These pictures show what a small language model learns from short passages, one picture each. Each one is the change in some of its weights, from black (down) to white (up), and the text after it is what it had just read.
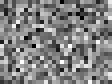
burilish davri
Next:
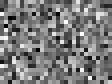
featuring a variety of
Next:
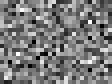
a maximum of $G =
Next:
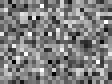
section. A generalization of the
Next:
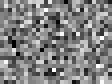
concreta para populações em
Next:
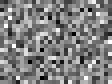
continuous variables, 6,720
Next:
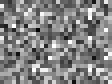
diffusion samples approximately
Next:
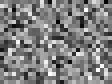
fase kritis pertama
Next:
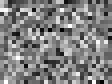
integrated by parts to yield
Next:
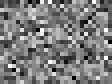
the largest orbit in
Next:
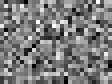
the relation $\sim\subseteq
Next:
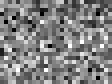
solution $f_\infty^\epsilon$
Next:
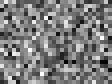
method with eyes closed, which
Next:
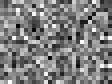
the fission fragment mass distributions
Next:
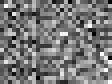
we will consider only the case
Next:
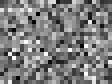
a potential alternative for optimizing
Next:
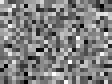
таким феноменом
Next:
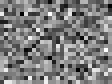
the mean $\hat{R}$ was
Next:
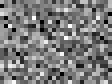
This method ensures that the
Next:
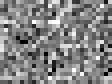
Grüneisen parameter
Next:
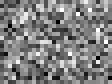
have investigated a freeze
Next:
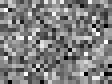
functions of $\theta$. Insets
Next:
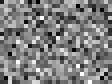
Z$, with the convention that
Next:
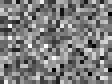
\end{eqnarray*} for any
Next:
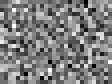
\textrm{or} \;
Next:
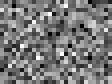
not the case, in the actual
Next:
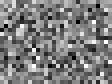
arab, fors,
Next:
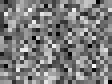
diseases and the condition of the
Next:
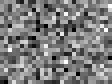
closed in $G(X)$, see
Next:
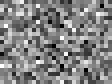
extremely fast to
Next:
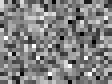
стремится к
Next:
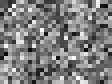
and non-linear mode growth
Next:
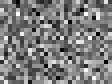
La palabra «Dios»
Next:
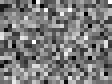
spheres, we compute
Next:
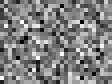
J. M. Liu and
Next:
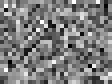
the intersection of $P$ with
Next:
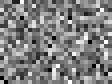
implies that $f$ is
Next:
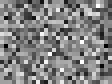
underestimated by the simulation
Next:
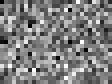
is equivalent to a hole
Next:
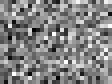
The diversity order of
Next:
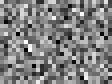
agar haqiqiy
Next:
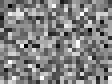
intersects $t$. There are
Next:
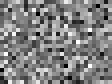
der Innerschweiz
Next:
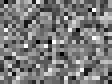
the dimension of $A$. By
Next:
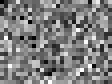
I-SIG as the selected
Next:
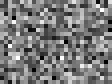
$X$ is a positive real number
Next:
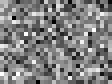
оплати праці.
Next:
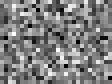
qanchalik kuchli
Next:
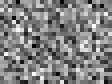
be used to construct analytic
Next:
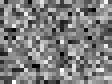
induced transitions are always continuous whose
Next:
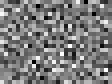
equation \begin{equation}
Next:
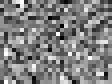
of each strategic scale to take values
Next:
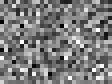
of more sophisticated numerical
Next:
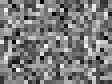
al crecimiento y
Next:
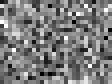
in a pure quantum state, the
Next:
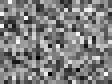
correlation functions in the steady state
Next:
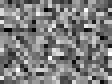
data are compared with that obtained in the
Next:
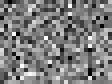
of index 0. This is proved
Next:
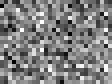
is also invertible and this
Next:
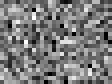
of a Higgs field with a free
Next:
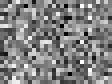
disorder-assisted cooling
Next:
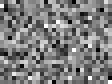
We use a sample of 37
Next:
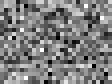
is the number of pending
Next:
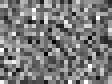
mechanism, which has an F1
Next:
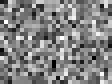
relation $\simeq_d$
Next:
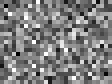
Wilson loop. Again,
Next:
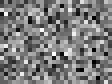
giant planets in wide
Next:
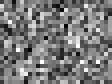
procedure, goals and
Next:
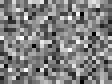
measurement process as regards the
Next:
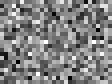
results showed that OLX is
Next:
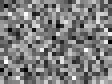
proof of the claim.
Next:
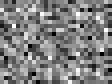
perturbation about the zero solution
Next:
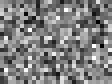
autocorrelation functions (for numerical
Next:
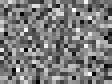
va amaliy jihatlari
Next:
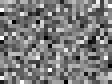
that $\psi(u_\ast)
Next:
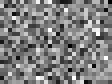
in the search for leptonic
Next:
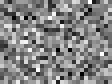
Extshadeci –
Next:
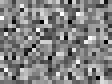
the MUCHFUSS samples
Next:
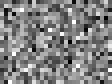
hosil qiladi.
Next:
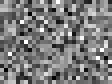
N \leq T/\delta t$)
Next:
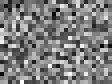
\begin{pmatrix} 1 & 0
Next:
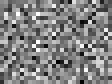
the main contributions of this paper are
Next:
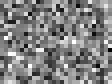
tot de behandeling
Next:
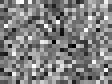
need to calibrate the
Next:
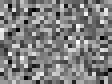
&\leq 2F\left(\vartheta
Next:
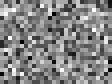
их использования
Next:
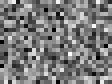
in such a way, that $C
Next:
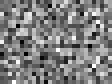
{\bibfnamefont {D.}~\bibnamefont
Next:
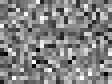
flowing through critical equipment,
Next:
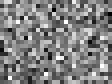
con el medio ambiente y
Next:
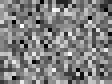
with the Subaru
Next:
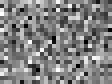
{\lemma \cite[Proposition
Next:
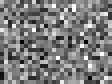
word setup} In this part
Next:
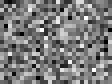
of the field on $\Sigma$. Let
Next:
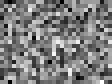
of nonlinear interactions.
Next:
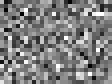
10 entities from domain
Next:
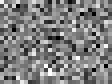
we can run the couplers
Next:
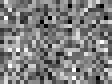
fixed points to centered
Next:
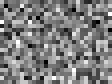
triangles representing the
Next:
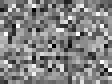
da Universidade Estadual de
